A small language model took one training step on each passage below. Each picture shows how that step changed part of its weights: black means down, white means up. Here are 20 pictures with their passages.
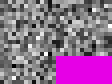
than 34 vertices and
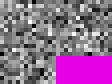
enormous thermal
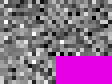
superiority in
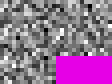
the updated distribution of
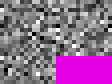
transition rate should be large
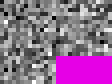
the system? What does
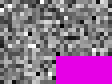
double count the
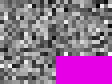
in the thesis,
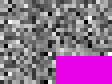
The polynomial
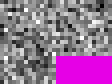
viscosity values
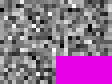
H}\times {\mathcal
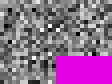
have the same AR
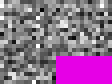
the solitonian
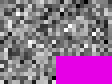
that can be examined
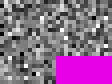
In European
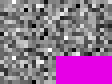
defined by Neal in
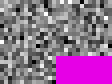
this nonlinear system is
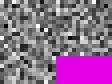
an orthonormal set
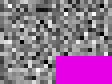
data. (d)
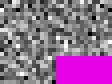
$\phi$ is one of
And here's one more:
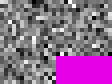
T$, where $B$
